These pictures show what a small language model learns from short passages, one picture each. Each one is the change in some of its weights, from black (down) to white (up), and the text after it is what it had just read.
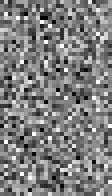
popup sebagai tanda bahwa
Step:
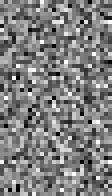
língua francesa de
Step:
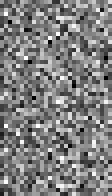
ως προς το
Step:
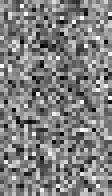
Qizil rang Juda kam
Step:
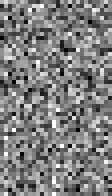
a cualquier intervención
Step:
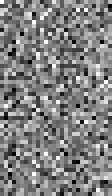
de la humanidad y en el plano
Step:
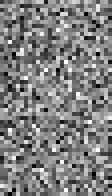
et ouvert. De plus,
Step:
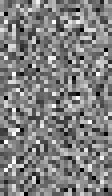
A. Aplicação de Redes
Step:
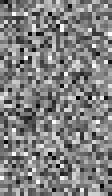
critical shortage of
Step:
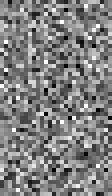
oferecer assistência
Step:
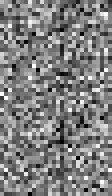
podem construir apartamentos
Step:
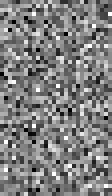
remarcă talentul
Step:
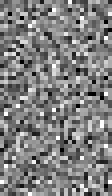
acento indicativo de crase a
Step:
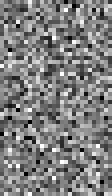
Abijana Damien³,
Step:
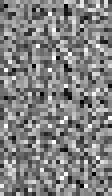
kiritish mumkin. 5. Rus
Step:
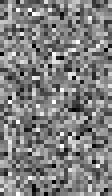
високим артеріальним
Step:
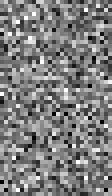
simultan dengan kegiatan analisis
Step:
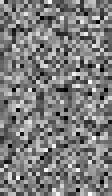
qilib, ularning amaliy va
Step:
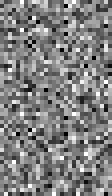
учреждение. Такое
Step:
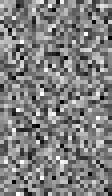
Aktüre, S.
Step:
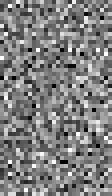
de investigații.³
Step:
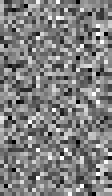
Baru Kebijakan
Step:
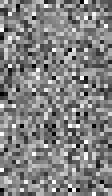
г. Донецк.
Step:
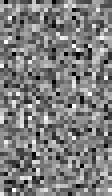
высокоточного повторного
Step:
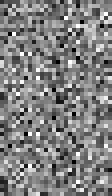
dizer que na média das
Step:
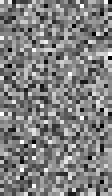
ulanishlarni amalga oshirish uchun
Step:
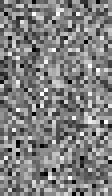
para o meio receptor quando
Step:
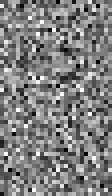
dan ortiq turi mavjud.
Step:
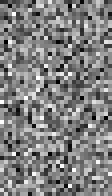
215 Laporan keuangan
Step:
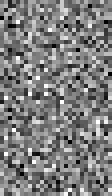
yana bir bor ta’kidlash
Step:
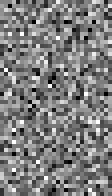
propone la literatura especializada;
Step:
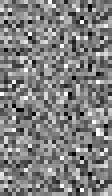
di atas, menarik untuk di
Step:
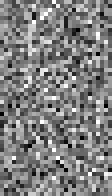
derecho de consumir,
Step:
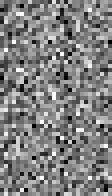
mejor de los casos, a
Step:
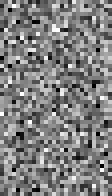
teilweise zu trifft
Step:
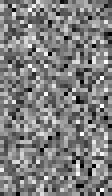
tersebut terdiri dari
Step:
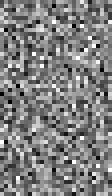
России, как подметил
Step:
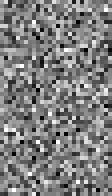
máximo de IMC,
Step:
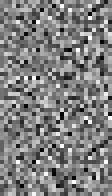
sus inconvenientes como
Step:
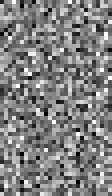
desdém, deboche
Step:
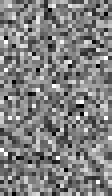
Ya'ni, viloyat
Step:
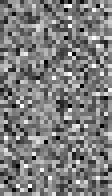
Pero la lectura de las
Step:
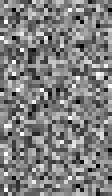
les ordinateurs, les
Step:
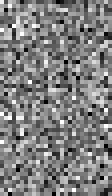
jismoniy faoliyatlaridan
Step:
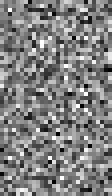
hokazo kabi semantik
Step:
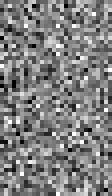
Оно определяет не только
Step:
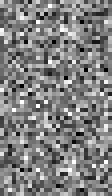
rejalashtirish bo'lib, u
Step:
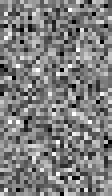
среднем полный размыв
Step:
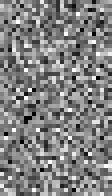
kompaniyalar Android
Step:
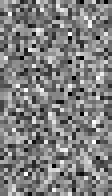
FACCHINI, L. A.;
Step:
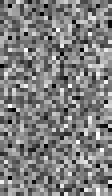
de la loi de règlement
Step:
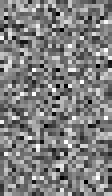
etkilemektedir (Uyar
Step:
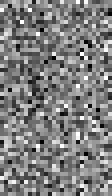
exclusivement du Conseil
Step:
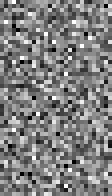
falta de competencia y se
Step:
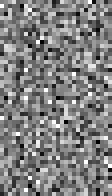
Expertise*. Bonn:
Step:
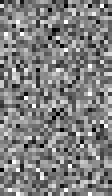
Abdurauf Fitrat,
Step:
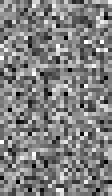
xizmatni targ'ib qilish —
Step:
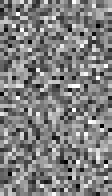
de travail de l'UICN
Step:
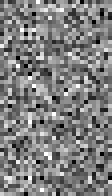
словаре» [2]
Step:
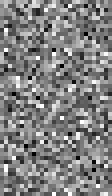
population and overall economic
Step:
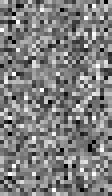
y el bajo número de
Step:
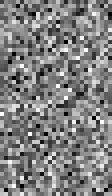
necessaria*, Adelphi,
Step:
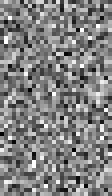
de Caso Uma mulher de
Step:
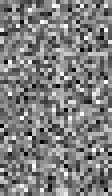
Respublikasi Oliy attestatsiya
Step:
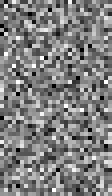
термінів. К.:
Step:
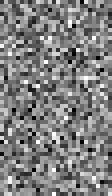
Buss C, Entringer
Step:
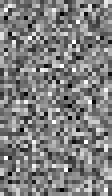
somebody bound to
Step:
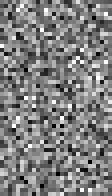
muhit. Oila tarbiyasi
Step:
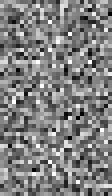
să concluzionăm
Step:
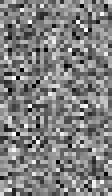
folgende Wort mit
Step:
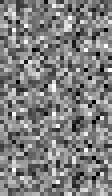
Fermentasi Tempe
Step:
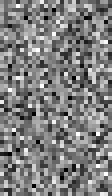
del aula virtual.
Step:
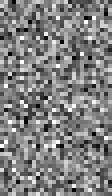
individualization and the imposition
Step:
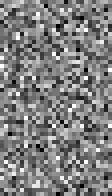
контаминирано със
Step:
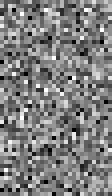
Значит этот предмет не
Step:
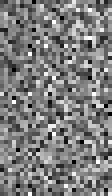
yang digunakan dalam penelitian ini adalah
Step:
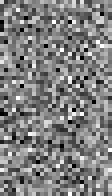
Д. Державний контроль
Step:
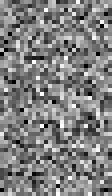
empirik prognozini
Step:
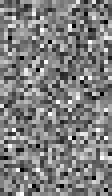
bosishi, jabra
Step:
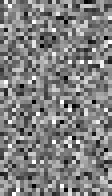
ekanligini va mazmun
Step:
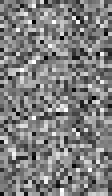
phong phú, đa
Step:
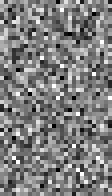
trening o'tkazishga
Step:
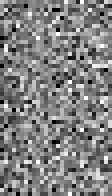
de la población en la
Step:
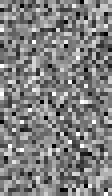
*database* de sua
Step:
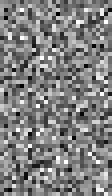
bo'lib, lekin
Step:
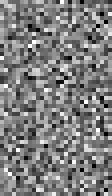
аниқланган. Шу
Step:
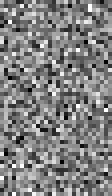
de kapitaaleisen ten
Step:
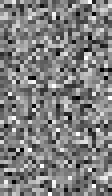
telah membuktikan bahwa
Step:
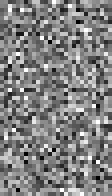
y los saberes originarios
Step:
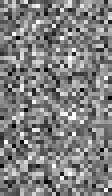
талабаларда кўникмаларни
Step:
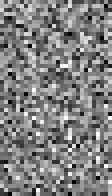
proyeksiyaga o'tish
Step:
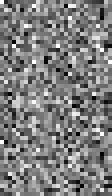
yetib kelgan. Yoshlar
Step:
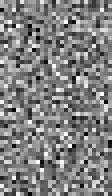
Fahrt auf (vgl.
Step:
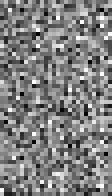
per jaar opslag
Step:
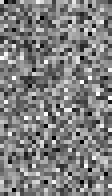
1) в умовах
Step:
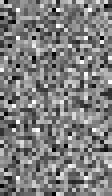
мавжуд бўлган ҳар
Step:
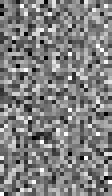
bo'ladi. 2.
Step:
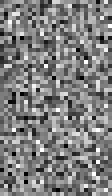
factors, malignancy,
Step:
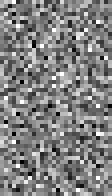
voor 'goed genoeg'.
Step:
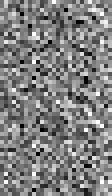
siswa mendapatkan nilai
